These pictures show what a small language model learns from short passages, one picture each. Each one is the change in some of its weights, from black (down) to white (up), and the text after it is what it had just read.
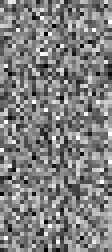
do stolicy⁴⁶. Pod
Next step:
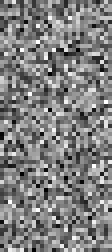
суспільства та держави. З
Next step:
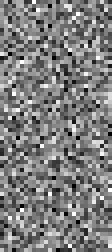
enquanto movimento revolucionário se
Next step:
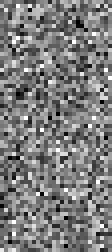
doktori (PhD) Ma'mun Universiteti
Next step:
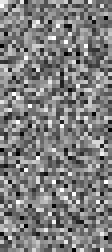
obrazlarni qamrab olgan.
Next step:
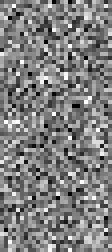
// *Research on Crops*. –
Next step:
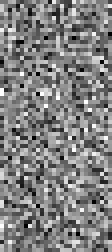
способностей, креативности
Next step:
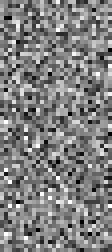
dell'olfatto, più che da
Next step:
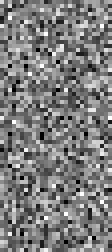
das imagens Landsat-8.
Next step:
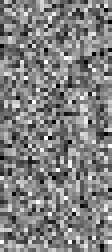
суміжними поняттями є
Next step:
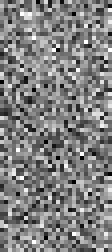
de accountant deze melding
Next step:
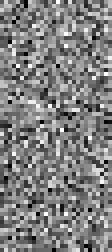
dalla politica, gli impatti della
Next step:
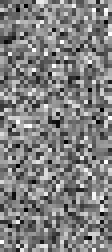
marketing digital nous renseigne
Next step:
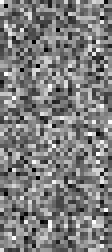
8. Wardhaugh, R.,
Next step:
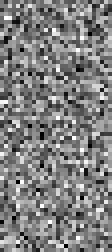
Holdsworth) no
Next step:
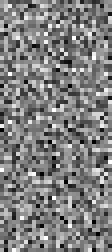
ҳолда имтиёзли солиқ
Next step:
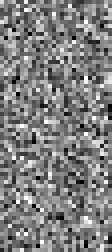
отмечена успешным управлением
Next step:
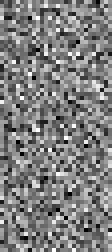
de toponymes de ce type avec
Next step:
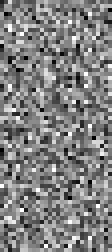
texnologiyalar va interaktiv vositalardan
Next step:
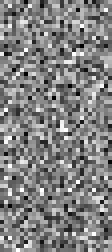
Klima- und Energiefonds
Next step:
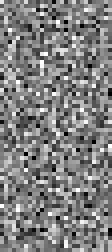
numerosa obtivemos muitos bons
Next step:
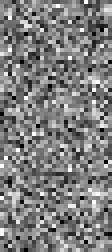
dari dehumanisasi terhadap manusia,
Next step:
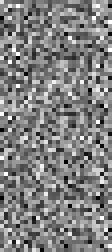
și rușinii manifestate din
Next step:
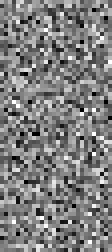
M. From Listing Data to
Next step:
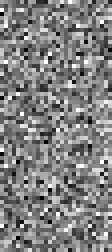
que usted se acostumbra a ser
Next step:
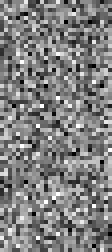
vervullen, terwijl
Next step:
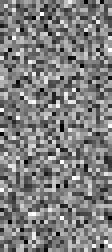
dependiente, lo que no quiere
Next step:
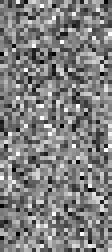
stretching. Così
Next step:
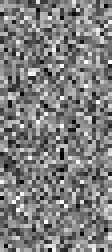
audierii de bază.
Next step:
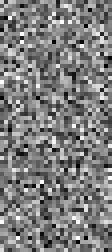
sério problema que envolve
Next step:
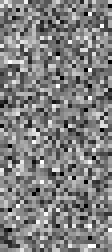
(Journal of Islamic Economics and
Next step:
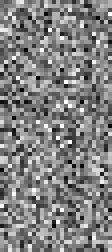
27 sind drei mögliche
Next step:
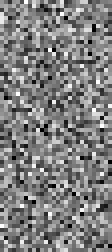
nós costumamos plantar ele por
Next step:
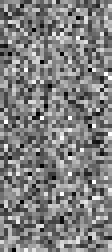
XVIII века применил
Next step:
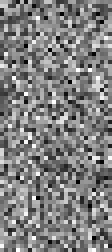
na literatura científica, de
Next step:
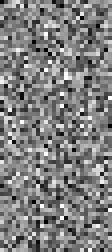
nazmini dono pisand"*
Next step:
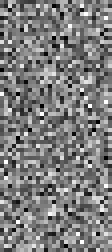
con un esercito che mi ha preso
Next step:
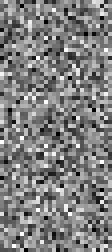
будуть визначальними при
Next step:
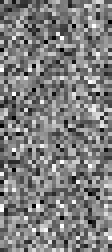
elabora y aplica en su aula
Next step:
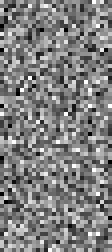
desplazamientos de piedras
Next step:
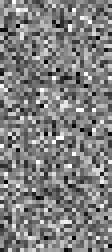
haqiqiy vatanparvar insonni
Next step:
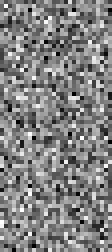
("Niso" surasi,
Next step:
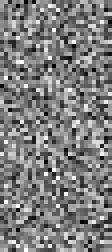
назорат олиб боришда
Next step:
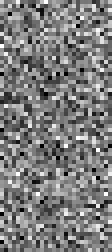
de APC de las revistas de este
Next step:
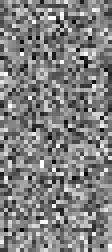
factors on breast cancer
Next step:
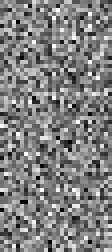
teszi ki. Ezek olyan
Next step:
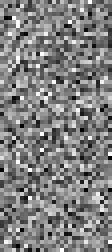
paralellizmga yaqqol misol
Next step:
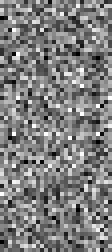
dengan judul: "Revitalisasi
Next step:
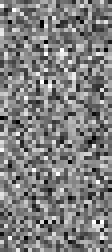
tavsiya etish mumkin. Xususan
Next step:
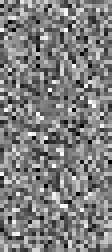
definición por otra entrada
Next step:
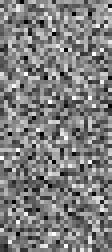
dissiper cette confusion, nous nous
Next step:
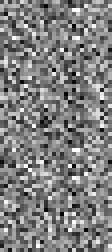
ve babaları için bir Kabul
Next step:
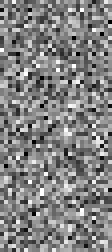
1-sxema. Djem va
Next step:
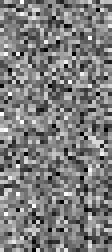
a ser percorrido dentro e
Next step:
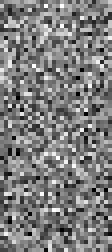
- b. Ukuran : Panjang 30
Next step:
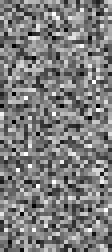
Railway Transport named
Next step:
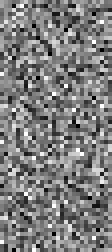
Б. Ахтырцев, Б.
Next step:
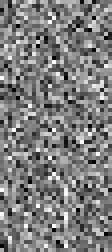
of protection and care, secret, the
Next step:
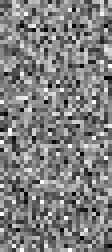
значимость решения проблем не только
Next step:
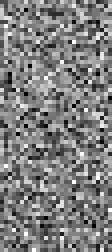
olishi masalasi davlat darajasidagi
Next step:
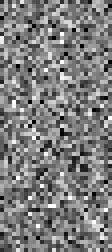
singari anor o'simligi ham
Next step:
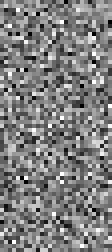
единицы употребляются
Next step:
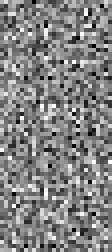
“обратной связи”
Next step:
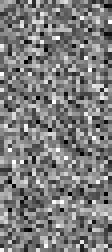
realisiert sind, steht die
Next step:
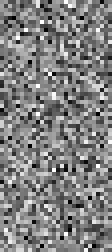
lavozimi bo‘lib, u
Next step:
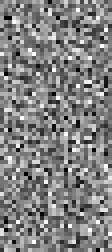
new to the Polish fauna.**
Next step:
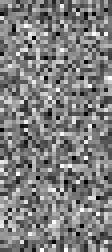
значимая часть слова,
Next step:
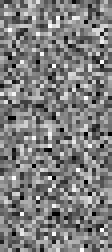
قمع فوراً
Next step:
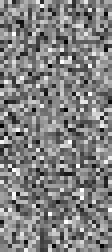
elárasszon minket az indiai
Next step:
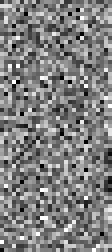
também deverá ser detalhada cada
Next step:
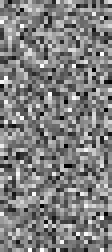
спонукала їх до підвищення
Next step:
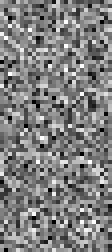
argumento de entrada. Las
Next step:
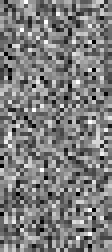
Каразіна. сер.
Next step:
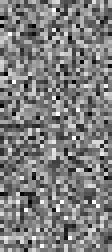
environment and mental processes that
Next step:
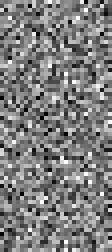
sala de espera tenía una
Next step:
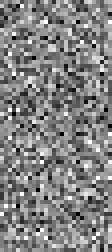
отмечены единично и
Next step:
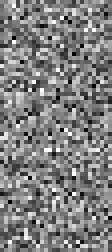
Decúbito ventral; Posição
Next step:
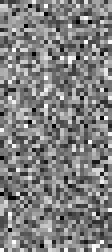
ta'sir qilishi mumkin. Shu
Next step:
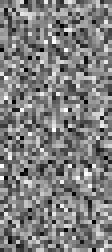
blandt uddannelsesparter
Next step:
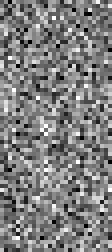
déficit, mas como diferença que
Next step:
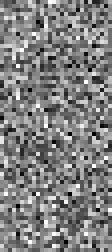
TARAQQIYOT Ijtimoiy,
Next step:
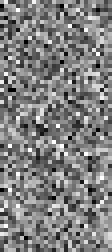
políticas públicas: tendências recentes
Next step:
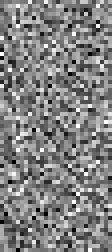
de expertos, 3) juicio
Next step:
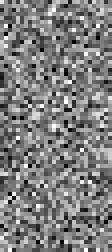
qual não são estimuladas nem a
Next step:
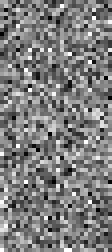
que sejam supridas suas necessidades e
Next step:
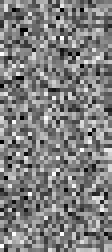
Orientada a Objetos
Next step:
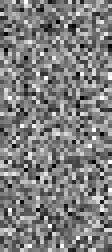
alaprajzi felmérése
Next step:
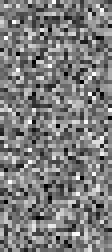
und Sichtachsen vereinen sich
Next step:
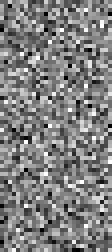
anglatishiga ko‘ra,
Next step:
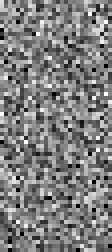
ўзи назорат қилиш
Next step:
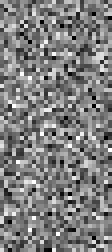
проекта отдела управления рисками
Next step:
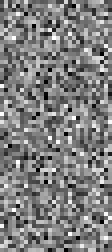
большее значение придаётся
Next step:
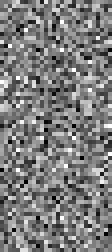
yordamchi so'z vositasida
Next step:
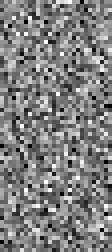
електронних платформ управління
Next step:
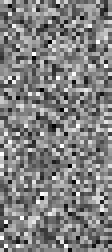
2020), se comparte el criterio
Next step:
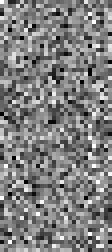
na aquisição de insumos e a
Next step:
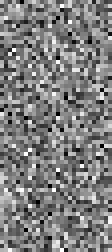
este consiga superar as barreiras
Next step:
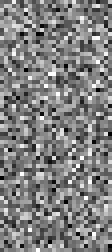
como instrumento de recolección de
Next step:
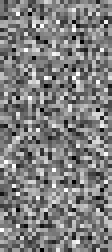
va tarbiya usullarini joriy qilishdan
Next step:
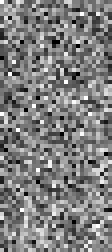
süreçlerini, yaşamın
